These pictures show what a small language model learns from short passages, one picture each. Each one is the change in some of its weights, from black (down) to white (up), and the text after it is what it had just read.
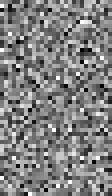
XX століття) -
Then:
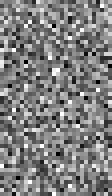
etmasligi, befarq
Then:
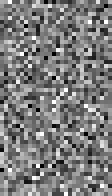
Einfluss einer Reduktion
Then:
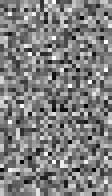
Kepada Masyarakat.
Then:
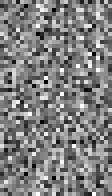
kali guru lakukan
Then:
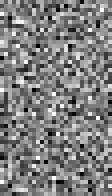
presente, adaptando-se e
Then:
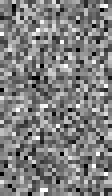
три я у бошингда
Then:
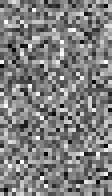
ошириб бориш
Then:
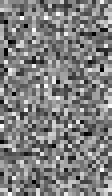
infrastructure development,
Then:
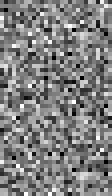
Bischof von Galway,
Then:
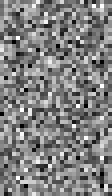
region: evolution of international
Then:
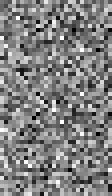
în două limbi:
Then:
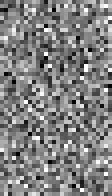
ойларида республика
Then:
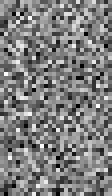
se trate. En lo referente a
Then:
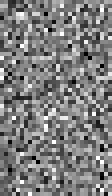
fikrda. Ayni
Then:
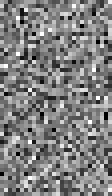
Pour les bâtiments
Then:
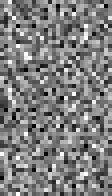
platformalari, raqamli
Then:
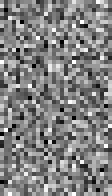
Bossaert [et al.]
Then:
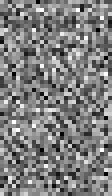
отличается от нового вида
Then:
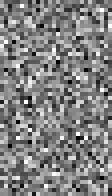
hautes sphères
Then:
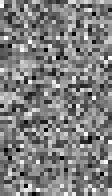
género abordan un tema
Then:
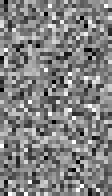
18% Licenciado Universitario
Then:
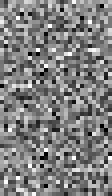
americano i calcoli
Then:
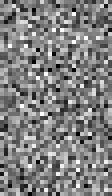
**nutqiy ijod** –
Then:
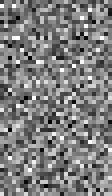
on dyskurs oraz
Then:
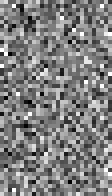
saberes científicos e
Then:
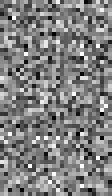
Я-концепції як
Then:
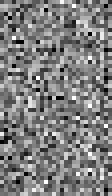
samochodowego, za
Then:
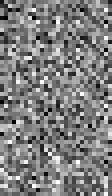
est observé au niveau de
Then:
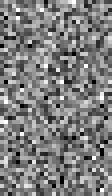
Gibril terminlar XX
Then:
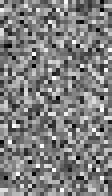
показателях, связанные
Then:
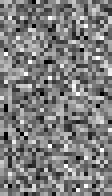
dizayn elementlariga
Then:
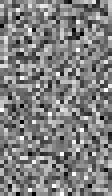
Varol... İşte
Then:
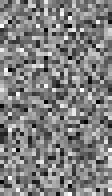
Saúde Coletiva**, 24
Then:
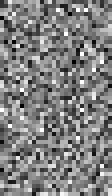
Primary Key Id
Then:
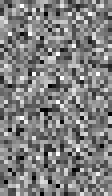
POLITIQUES DU
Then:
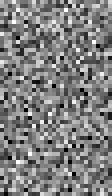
de Unan-León La identificación
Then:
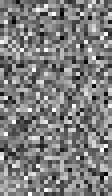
араб сайёҳларининг
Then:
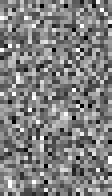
una media de 9,00 cm
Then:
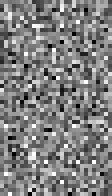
bahwa peranan Nabi dalam
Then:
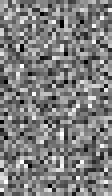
-Plus de liberté
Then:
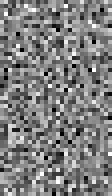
Filho (2019) realizou
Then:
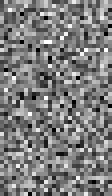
y nada hace Rodrigo
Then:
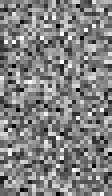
24 FRANSIYADA
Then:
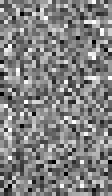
etadi. Inklyuziv
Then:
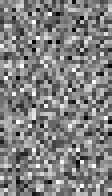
кадрларга яратилган
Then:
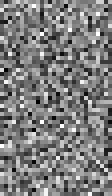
nom shakllangan. Kilgit
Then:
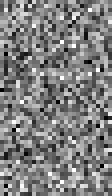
uchun quritilgan mahsulot
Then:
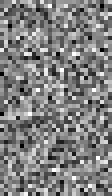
foniga nisbatan
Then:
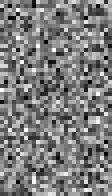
bir chekkaga surib
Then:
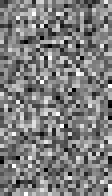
jurídica aplicada*: se
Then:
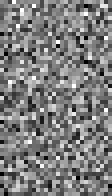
qulay muhit yaratadi.
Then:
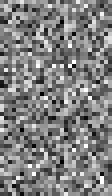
gibi alanlar,
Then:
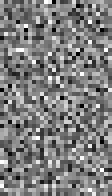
в нужное место и
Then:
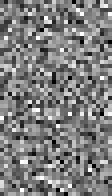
в: Червена
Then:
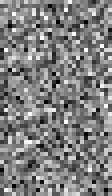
bevosita bog'liq
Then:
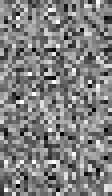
Т. К. К проблеме
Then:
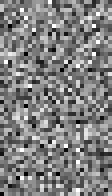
de facteurs beaucoup plus
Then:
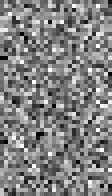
serta memberikan bukti yang
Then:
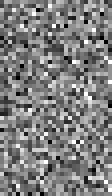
a la escuela. Control
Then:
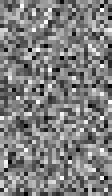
mató a Medusa y le
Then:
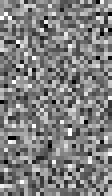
o envolvimento ativo de pessoas
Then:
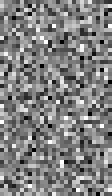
stone; or it might be
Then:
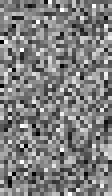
avlod” sifatidagi
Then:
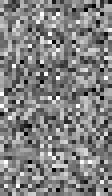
van het tweede perceel
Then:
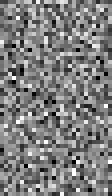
severity of diabetes.
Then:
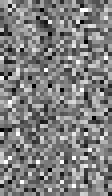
tashkil qilgan yangi usul
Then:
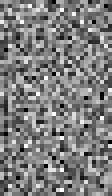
v}{\partial y
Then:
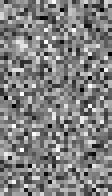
1.5m au-dessus
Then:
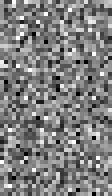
Figura 7 exibe as
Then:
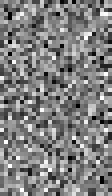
خلال استحداث
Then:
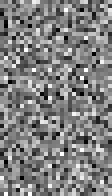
Salam, Yunus, &
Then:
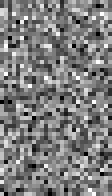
bilan tasvirlash ko'nikmasi
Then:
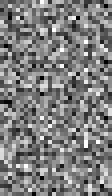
handen wel vol hebben
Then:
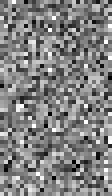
maior escala após a publicação dos
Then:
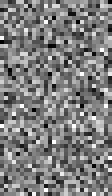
Uzbekistan, national
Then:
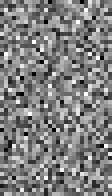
de l'observateur :
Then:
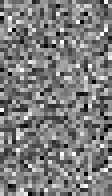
sifat belgisi - bu
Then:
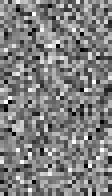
por cadáveres si de
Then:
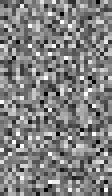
С другой стороны,
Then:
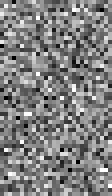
dagangan adalah cara yang
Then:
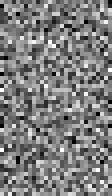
a ausência de Cristo
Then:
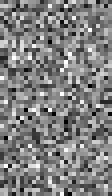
Litigasi* Vol. 25,
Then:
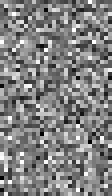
mesma universidade. Assim, as
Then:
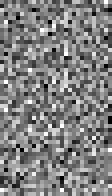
CAMPOS, Fernando
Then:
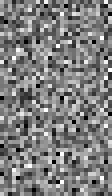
jarayonini sezilarli darajada
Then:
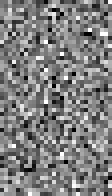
hamkorlik muhiti asosan
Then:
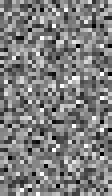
дан богатейший
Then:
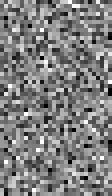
du discours théâtral
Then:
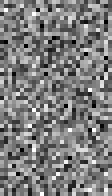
“Tibbiy biologiya va
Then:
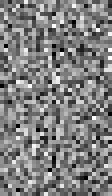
restorasyonu için
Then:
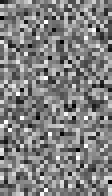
a la financiación. En
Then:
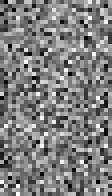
ứng dụng
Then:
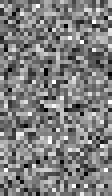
esa aralash shakli bilan nobud
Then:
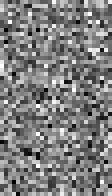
Intellect Model",
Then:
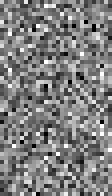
Ma’diyeva. 3.
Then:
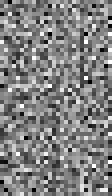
sie von Anfang an in den
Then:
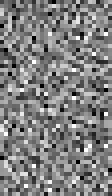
"Для замены табу
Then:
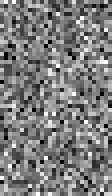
після пережитого до
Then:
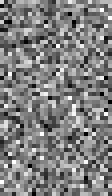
olgan ma'lumotlari,
